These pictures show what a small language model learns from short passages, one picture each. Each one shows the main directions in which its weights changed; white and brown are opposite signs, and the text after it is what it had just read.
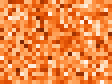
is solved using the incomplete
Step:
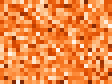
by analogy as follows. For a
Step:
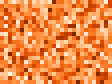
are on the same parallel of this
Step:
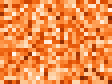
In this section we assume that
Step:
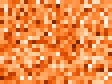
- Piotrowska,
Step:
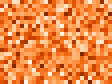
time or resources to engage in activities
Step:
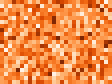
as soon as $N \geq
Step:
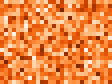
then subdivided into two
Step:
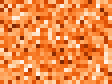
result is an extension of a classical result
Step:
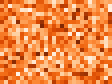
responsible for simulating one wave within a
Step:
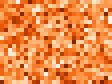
Engineers Network is a
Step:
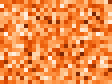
to meet high requirements of “A”
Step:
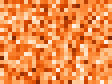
be used to contribute to both internal learning
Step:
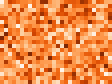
in $Y_{T}$. Additionally,
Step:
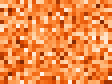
B Virus among Middle
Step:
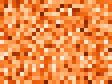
engagement, workload, and organizational
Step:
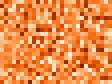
of *Acontia
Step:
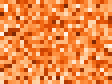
= 0$ for some $\beta
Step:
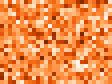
motion of the system are dependent on time
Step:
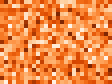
adjoint in $\Mod(Q)$.
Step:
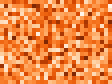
far as ground water recharge is
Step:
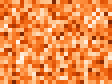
on (possibly) multiple processors
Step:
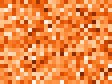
deduce more generalizable results.
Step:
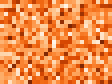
function of a Hamiltonian, it is
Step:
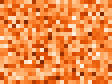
simulations. TABLE I
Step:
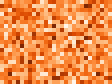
serological test results in patients with
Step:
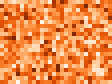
of the papers included in this review explicitly
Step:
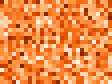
[1]), because such a theory
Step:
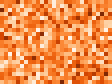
a special high-efficiency
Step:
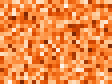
occur at multiple times during the
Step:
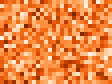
to estimate the TCI
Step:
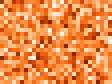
of student's portfolio.
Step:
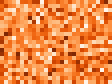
If, however, he acknowledges
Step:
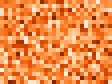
Liverpool, L69
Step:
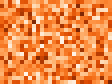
interest. Data Availability Statement
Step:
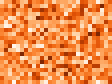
counselors. The findings of the
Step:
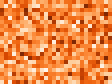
\big\}\big) \, \subset
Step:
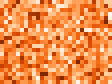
(a) is the discount
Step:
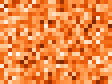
and other major cities. -
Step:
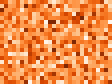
envelopment analysis, Economic efficiency,
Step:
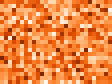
recognize various characters in different
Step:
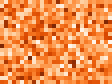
Singularities and points. }
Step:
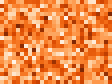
\begin{remark} Singular
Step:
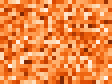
the calculation of sound radiation in the
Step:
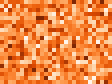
is markedly distressed"*
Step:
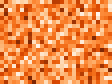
of both endemic and
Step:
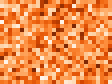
$R_\tau$ is the localization
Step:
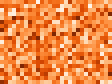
minimum cost in any digraph with
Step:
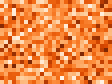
covering both geospatial and
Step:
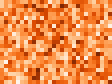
compared against normal control group (NC)
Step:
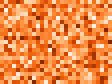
is the main administrator and person
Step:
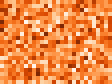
Table 5 show that as much as 48
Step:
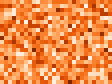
rational function: \begin{align*}
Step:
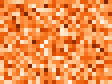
by the DOAB review team,
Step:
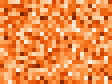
the Wronskian are restricted to
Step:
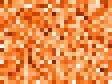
à la propriété
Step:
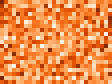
that there exists $D\in
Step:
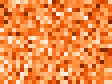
of this manuscript that was
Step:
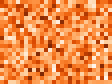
a set $A\subset
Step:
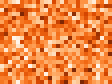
the body is resistant to
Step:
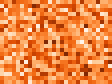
as marketing, production,
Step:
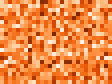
$F_{h}$ is the curvature
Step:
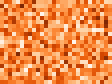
and Renault in
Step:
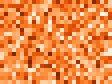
Group A on Qualifications
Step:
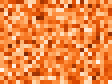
is dual to this quotient. As a
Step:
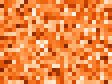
Space. Remote
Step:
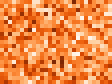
condition during metabolic challenges. We
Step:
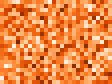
the cheap trick in terms
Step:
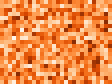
other hand, the opposite inequality is
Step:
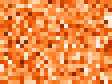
behaviour}$$ $$> 0 \quad
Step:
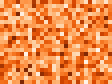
see in the years to come whether the
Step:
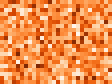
the intramedullary spinal
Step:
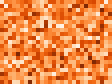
exploration and resource assessment in
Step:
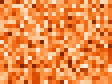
financial networks and upgrade transit
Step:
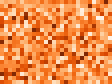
apparent kinetic models holds the
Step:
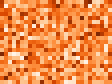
for caregivers. Each patient requires
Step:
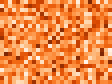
resources and to create the highest level of
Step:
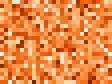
events he and the Galatian
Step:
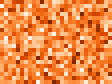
of Graver bases. It has
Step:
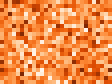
paper tape, a camera
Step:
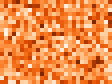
what can be termed "world
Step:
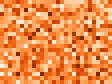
Ogbiti drafted the
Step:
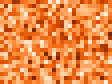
through the use of words and
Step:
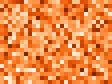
is to move from an annual
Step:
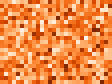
as one other key element in LTE
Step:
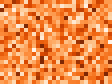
to the culture. The cultural
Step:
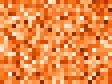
limited node battery capacity.
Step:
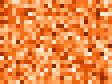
that the world is going through, and
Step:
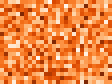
the raw drug's colour,
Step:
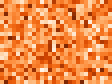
of FWI, we develop a new
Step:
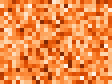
of length $\epsilon$ in
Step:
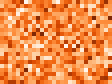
organization. Every employee is expected
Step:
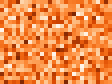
the CONP Portal to
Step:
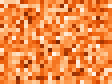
been efforts to broaden vocational
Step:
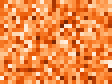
used for estimation of optical properties of
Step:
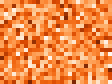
Mathematical Monographs,
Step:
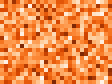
given to the research assistants including
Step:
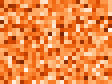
$t\ge 0$ since each
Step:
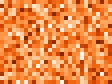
physical or mental illnesses. In
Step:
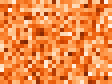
viewpoint of official statistics, this
